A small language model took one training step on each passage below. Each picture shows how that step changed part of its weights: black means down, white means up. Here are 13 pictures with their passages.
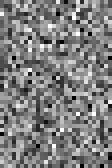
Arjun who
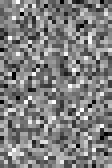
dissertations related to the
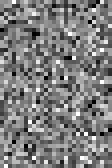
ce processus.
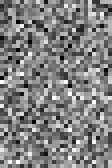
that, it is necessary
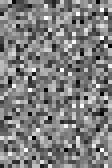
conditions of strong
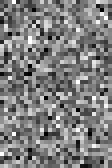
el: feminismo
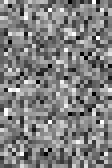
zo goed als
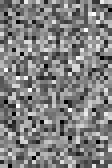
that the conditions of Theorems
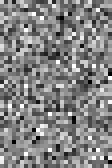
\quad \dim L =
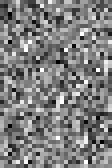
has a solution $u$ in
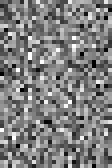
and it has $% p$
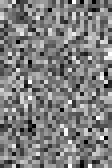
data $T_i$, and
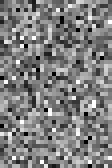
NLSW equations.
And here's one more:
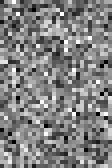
el porcentaje de
